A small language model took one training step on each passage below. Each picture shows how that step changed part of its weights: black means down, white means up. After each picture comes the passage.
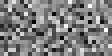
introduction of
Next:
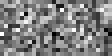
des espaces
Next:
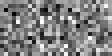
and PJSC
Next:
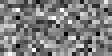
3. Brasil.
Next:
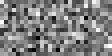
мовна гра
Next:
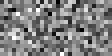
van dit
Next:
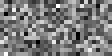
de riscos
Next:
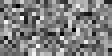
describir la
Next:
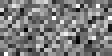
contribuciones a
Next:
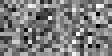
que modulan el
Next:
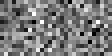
people in the
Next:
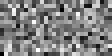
Asimismo, el
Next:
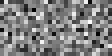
*Femmes et
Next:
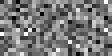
de grave),
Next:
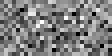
dan laptop.
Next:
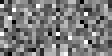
mais importantes no
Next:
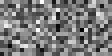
que nenhum
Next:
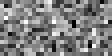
присуство на
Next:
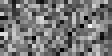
ethniques ou
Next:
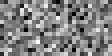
adalah model
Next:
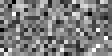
beroende av
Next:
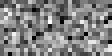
В течение 10
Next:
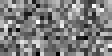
organizacional - otro
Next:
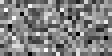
iqtisodiy rivojlanishida
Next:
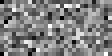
U bola
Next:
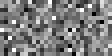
of the process of
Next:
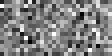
de revolução
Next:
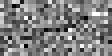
una variedad
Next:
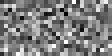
primeros seis
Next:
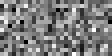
y dispara el
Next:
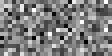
levels of the
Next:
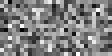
с англ.
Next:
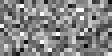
de abandonar
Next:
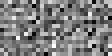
talab qiladi.
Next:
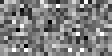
de una pedagogía
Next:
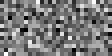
vécue dans
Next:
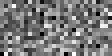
mediante el
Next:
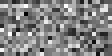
retirada general
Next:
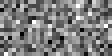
hila y
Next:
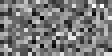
eficazes em
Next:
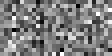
e novamente
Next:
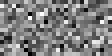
los machos para
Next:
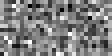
IoU y
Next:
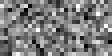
acerquen a
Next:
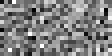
tashkil etadi,
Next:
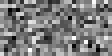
notify cases
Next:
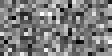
enviar a su
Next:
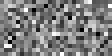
filho na
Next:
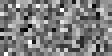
vida o la
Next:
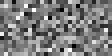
pada malam
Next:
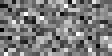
a common
